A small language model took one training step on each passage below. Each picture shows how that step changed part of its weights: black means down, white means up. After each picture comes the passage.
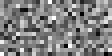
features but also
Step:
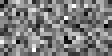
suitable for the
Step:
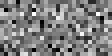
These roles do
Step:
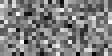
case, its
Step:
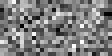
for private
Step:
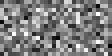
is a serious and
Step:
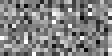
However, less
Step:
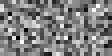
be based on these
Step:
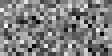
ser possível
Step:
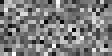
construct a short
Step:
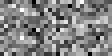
cifra de
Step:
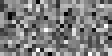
problem. 10.
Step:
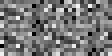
from speech
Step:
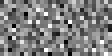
to that. 2.
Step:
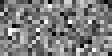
“If a person
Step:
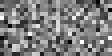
electricity are
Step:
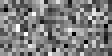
o‘zini –
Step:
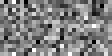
been reported by
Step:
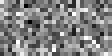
les intervenants
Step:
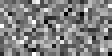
Nuc gene.
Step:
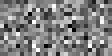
Relation between
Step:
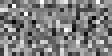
the topological
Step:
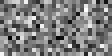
into graded
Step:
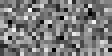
emission control
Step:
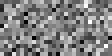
va vaqt
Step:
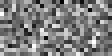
system to produce the
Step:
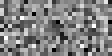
3, Issue
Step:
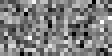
Buzan este
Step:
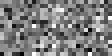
22 Muchas
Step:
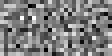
за даними
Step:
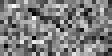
u in T ,
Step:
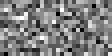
de analisar os
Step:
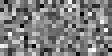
essential to improve
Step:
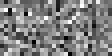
(x) dengan
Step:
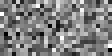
1, March
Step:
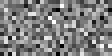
previsione di
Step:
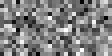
: Methodology
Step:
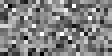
buscas em
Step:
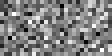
buffered to
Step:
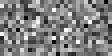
a countable
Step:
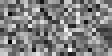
is supported by a
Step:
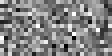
polymeric with
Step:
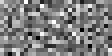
throughout the 9
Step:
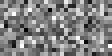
*The formation of
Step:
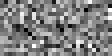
of the model is
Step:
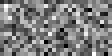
other, was first
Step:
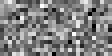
на всех
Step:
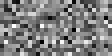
additional memory
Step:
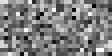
through genitalia to
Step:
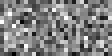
tanto, los
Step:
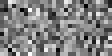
the Irish
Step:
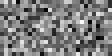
the IEEE
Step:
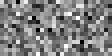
è molto
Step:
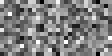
Captures the
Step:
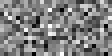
habituation to
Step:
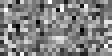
This session explores
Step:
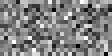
debajo de
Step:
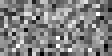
formerly it
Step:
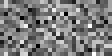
field must be
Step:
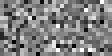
minutes** -
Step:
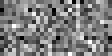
style and
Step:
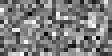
InSAR selection
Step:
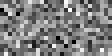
in large
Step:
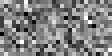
which global
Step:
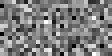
learning and ensures
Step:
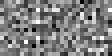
– удар на
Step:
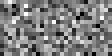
- Quel
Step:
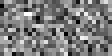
the rigid
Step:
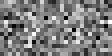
constitue une
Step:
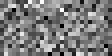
hip. These
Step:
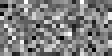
is easy to
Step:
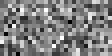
das discussões da
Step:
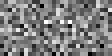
to the organization in
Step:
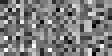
80% of the
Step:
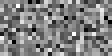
computing have
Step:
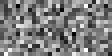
en van die
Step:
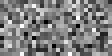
for EVSE
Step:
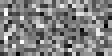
a significant impact on the
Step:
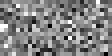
point on the
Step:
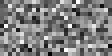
é responsável por
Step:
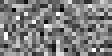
that disease management
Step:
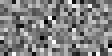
are practiced
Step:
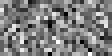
another and within
